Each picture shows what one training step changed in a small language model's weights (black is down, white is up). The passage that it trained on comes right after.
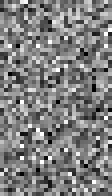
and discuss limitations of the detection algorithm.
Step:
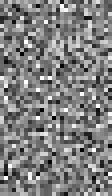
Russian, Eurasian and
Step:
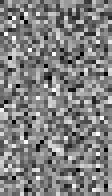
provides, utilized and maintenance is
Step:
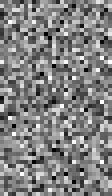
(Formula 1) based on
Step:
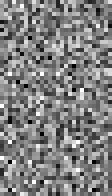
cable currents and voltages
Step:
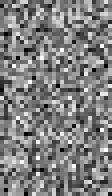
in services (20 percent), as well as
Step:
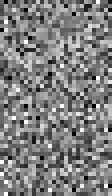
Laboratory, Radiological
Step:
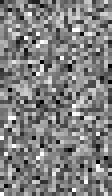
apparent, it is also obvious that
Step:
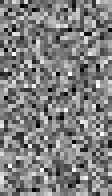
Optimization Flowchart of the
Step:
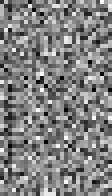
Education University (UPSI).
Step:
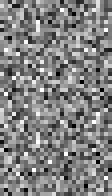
CEGeME² laboratory
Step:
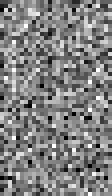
to acoustic wave propagation
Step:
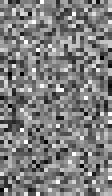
European Biochar Certificate EEG
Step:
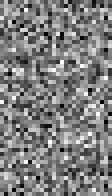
(go,). The intelligence of these
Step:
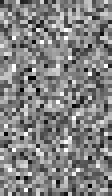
One of these genes is methylated
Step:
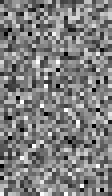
individuals studied victims of crime
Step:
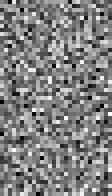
radiation parameters have been plotted and calculated
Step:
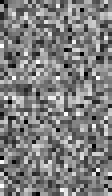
now occurs. The latter was
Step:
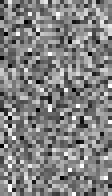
Exercises in front of a
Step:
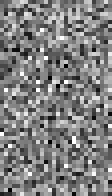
an initial effort it can be
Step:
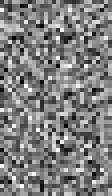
Science and Technology San Isidro
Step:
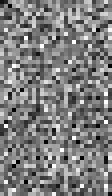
also show the presence of Ni,
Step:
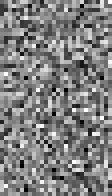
the old man, and thus rid
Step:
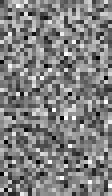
52.0% compared with the control
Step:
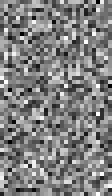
Energy Flexibility Keywords
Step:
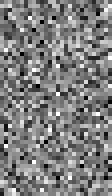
*J. Chem. Soc.,
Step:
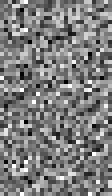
of the scalability issues of
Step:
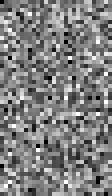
profile, showcasing frequencies and
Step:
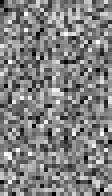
little variation, however, may be explained
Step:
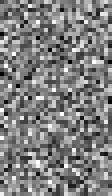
research is to analyze the impact of
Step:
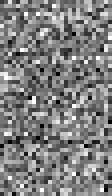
is the largest source of diffuse
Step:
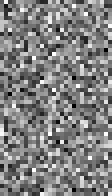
X., Yang T., Yang
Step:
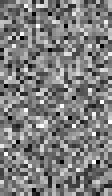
LP extracts (hot
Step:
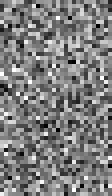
chance level, which does not consider the
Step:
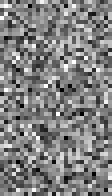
the Economy. VTT is
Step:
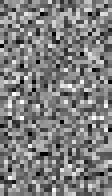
countries, the challenges of diagnosing and
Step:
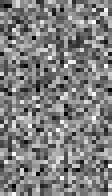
2009-2017. The study found that there
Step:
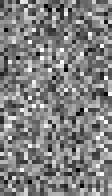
(95%) considered treatment cost,
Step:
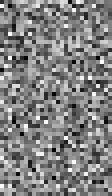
be termed quality records keeping.
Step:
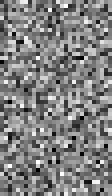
kHz. The controllable bleed
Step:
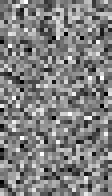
of humiliation due to the smaller population
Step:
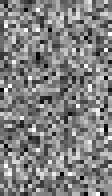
0.4 g. Moreover, the
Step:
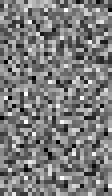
before the birth of their child.
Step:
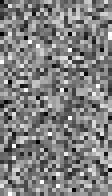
contributed 37.09%
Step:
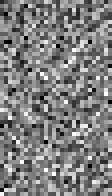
observation is made by Buehler
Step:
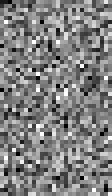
, where $b \in B$. In
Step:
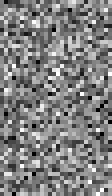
All values are means over three random
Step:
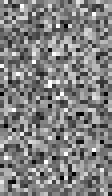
with the following statement: The company I
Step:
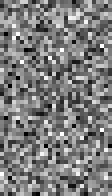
to Wilson (2023) and
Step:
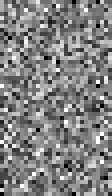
hikes in crude oil
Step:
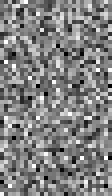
of sensors, utilized during the short
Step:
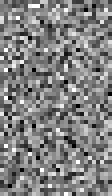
DSC thermogram of
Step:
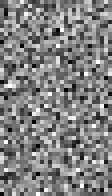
more practical and engaging financial education programs in
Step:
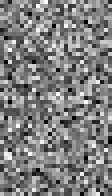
little broken. The original objective
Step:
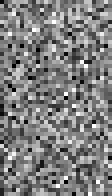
population was determined by thoroughly
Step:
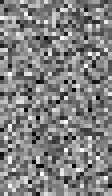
Multi threading Implementation
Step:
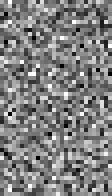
satisfaction, the fashion and the
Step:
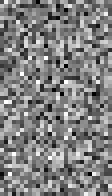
without much effort. Also,
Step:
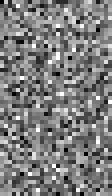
institutions also have problems: the world of research
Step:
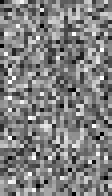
performance in grain oil content, while the
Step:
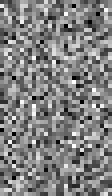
vein of surprisingly high
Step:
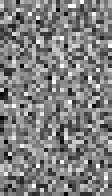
through the lateral and top boundary
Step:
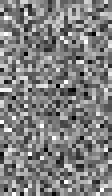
ITF using different types of
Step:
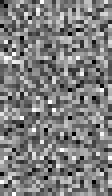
necessary to implement infrastructure with the future of the
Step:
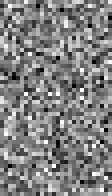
In particular, it seems evident that
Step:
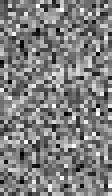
far. However, the carryover
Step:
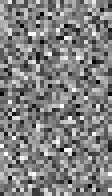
Respiratory Disease and of
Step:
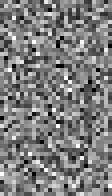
are able to work with each other to show
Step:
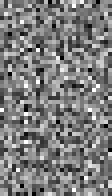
Assam, Manipur,
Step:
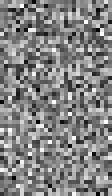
the operational resilience in recovering
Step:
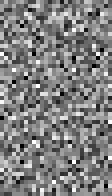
RM, the line width and time
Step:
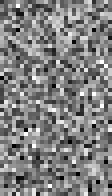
contribute to the prevention of PLC
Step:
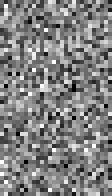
employed by Gaia Robotics
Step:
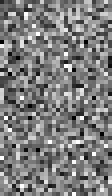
repeated signal-pattern in the
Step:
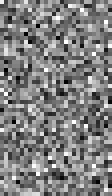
Tenggara) with a capacity of
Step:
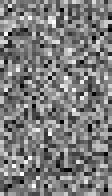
2030 The general objective of the
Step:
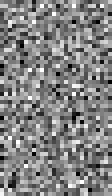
but due to enormous increase in
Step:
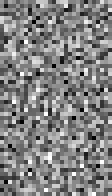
bishopric raised 50
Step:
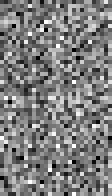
compounds. The technique is potentially useful
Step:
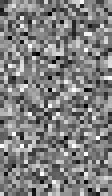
Width Discretization
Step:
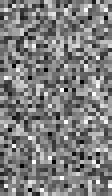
the days, 3=Nearly every
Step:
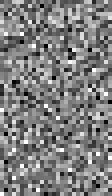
integration of the components used for the solar system
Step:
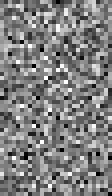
used the following AI tools: -
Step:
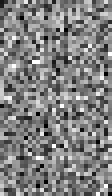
after which it decreases gradually.
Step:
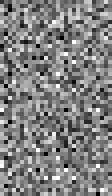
Accounting Anomalies
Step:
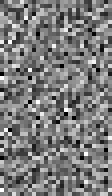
that focusing on the human factor
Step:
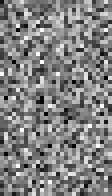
strong governance frameworks showed consistent growth in
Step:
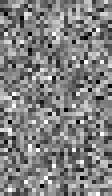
parasitic patches has been
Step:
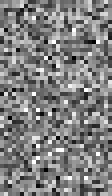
the use of horizontal closed
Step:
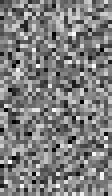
not use their devices regularly or have low
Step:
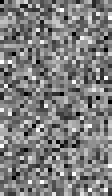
devices and switches shows that the system
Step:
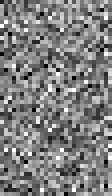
addition, it was found that there were significant
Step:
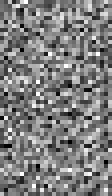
of the electoral process in
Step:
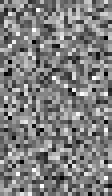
any time, and also lengthy time of
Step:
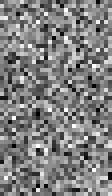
data formats: 76.
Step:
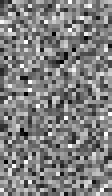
radical difference between these principles of action
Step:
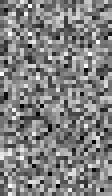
middlemen. Problems in
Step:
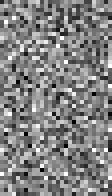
Figure 25 provides a still image from the implementation
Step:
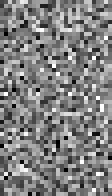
for religious and educational reasons, among
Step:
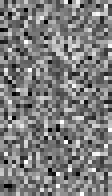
we have no actual idea of the meaning
